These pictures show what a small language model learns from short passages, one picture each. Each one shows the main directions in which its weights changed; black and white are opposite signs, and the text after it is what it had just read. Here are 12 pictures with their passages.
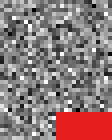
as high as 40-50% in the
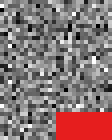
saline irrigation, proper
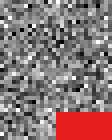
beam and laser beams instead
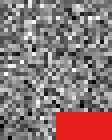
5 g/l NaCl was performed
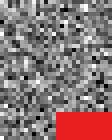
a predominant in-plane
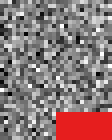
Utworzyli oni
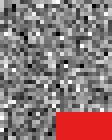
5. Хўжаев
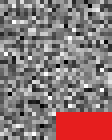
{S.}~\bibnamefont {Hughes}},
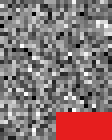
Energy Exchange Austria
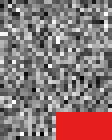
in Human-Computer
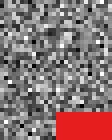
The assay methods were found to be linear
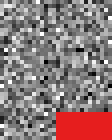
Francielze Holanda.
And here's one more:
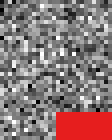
\section{Fusion perspective on a
